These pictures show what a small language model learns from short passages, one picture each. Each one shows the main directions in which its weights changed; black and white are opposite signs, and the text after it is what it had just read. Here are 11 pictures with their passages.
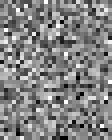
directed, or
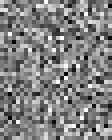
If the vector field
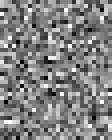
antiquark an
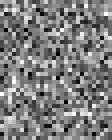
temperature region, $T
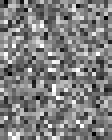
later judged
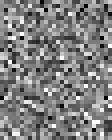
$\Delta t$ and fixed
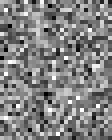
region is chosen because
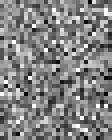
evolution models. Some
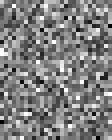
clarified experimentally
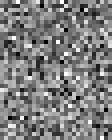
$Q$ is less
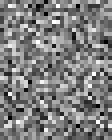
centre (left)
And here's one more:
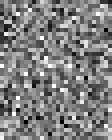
of the correlation between
